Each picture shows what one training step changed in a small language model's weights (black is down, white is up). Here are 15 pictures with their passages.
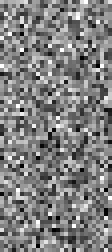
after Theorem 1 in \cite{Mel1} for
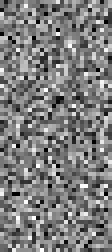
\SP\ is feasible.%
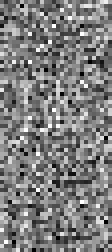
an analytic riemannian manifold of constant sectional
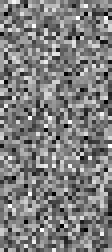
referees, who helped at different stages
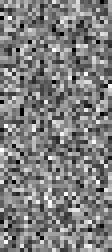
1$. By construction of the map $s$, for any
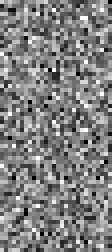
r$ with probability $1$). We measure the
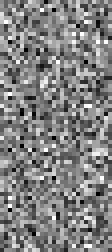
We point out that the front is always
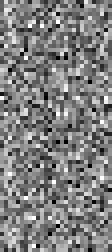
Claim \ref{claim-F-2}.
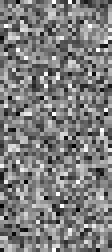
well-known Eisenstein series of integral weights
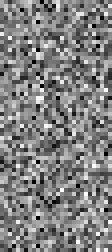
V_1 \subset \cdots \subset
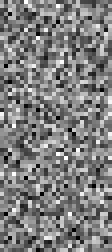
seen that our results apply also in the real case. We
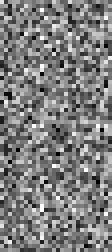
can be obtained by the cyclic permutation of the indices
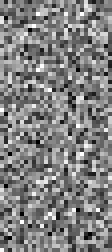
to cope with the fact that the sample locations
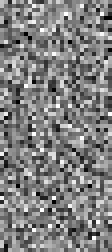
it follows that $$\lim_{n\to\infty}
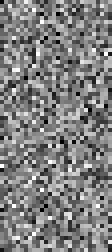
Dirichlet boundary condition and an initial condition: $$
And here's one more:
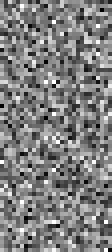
be taken to be any point of the fiber
